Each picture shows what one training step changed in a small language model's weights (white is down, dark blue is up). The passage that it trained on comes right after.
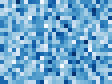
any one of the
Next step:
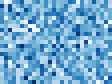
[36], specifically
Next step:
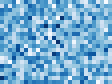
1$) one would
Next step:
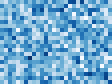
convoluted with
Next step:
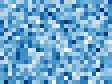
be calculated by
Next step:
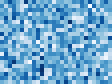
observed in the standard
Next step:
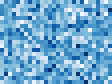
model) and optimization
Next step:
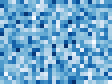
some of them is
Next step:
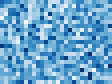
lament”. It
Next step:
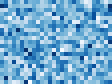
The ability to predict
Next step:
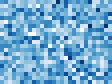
information can be useful
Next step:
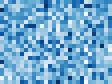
glassiness in strongly
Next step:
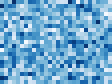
related also to
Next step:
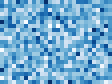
completion problem.
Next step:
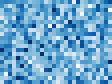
processed mining
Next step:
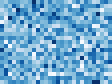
2 seconds,
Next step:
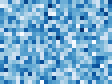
to complete the
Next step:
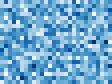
initial *static
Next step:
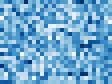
close to the
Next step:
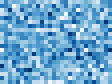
were found to be
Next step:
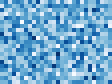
and we are successful
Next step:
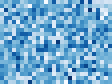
the dipole time
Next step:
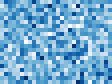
exists a tendency
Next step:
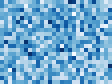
structures, like galaxies
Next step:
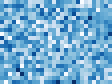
Close Materials available
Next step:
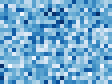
the ST consumers
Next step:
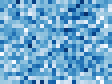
or reflections?
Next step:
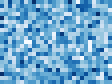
corresponds to $\alpha
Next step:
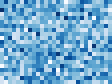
virtual subsystem.
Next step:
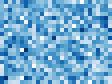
{\bf patterns}
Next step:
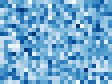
# 2 Methods
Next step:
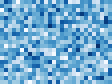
has been found that
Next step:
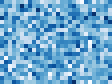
rise to the open
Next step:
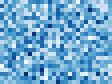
availability of the
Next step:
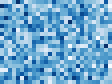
infrastructure which promote the
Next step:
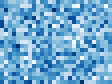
discovery rate;
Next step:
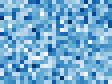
platform regulated by
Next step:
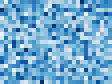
\\ \hline
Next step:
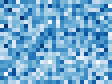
studies have been aimed
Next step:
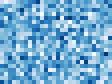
from the actual state
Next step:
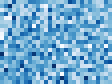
mentioned, the estimated
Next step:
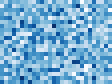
the FANET
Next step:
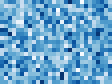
Col. 1 gives
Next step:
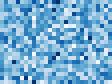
we have seen,
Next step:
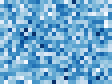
expanded by
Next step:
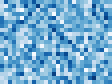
respectively, centered
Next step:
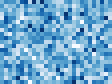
and A.
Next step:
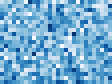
management have to take
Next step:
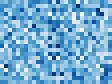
shapes, and
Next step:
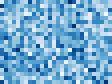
already visible. Based
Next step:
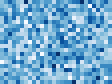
included in the diagram
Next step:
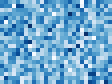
In terms of age
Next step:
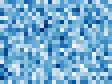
of AMF on
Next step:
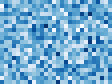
and inhibited the
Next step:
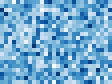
breaking the
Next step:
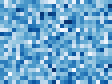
could be defined as
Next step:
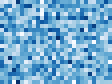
to the next
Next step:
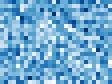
union for financial
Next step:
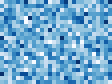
successes of the
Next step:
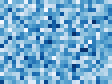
environmental impact assessment.
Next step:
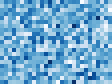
the socio-economic
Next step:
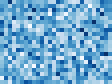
volume forms and
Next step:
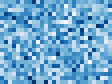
when operative,
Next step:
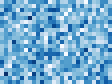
systematic review and
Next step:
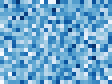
drug use, while
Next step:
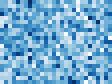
other studying activities
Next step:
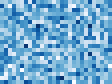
AND LOW
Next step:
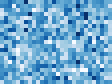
and {\it
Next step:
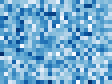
simulations ESMs
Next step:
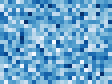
the store.
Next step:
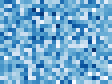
and the superscript
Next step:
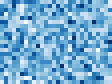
in present also.
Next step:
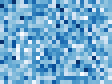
in which the outputs
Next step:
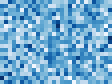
computer program, can
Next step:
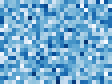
generated head is
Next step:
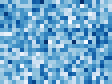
each other. Given
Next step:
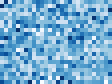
remaining phase synchronization.
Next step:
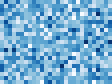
of Electrical and
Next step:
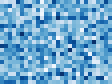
to the picture that
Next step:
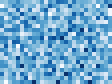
for charged tracks
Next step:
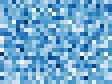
to 4 leaves
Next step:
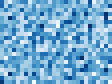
the optical gap is
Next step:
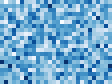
the Control Group
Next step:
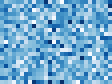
Modulus, the
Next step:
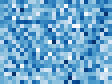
camp, whether
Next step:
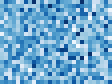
have been observed experimentally
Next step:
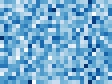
two or three
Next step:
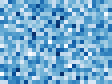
$\alpha$ is
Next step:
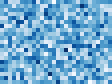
can be detected by
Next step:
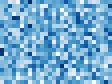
from those at
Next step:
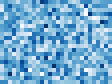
the story of
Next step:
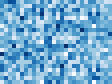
of the quark
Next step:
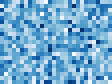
focus on the case
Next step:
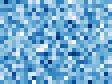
a state of matter
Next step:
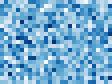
design principles, social
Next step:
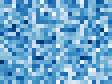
On the other
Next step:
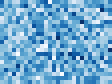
a stellar stream,
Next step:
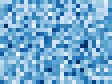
parts of the variability
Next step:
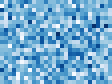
in an interactive
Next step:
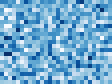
not support compiling
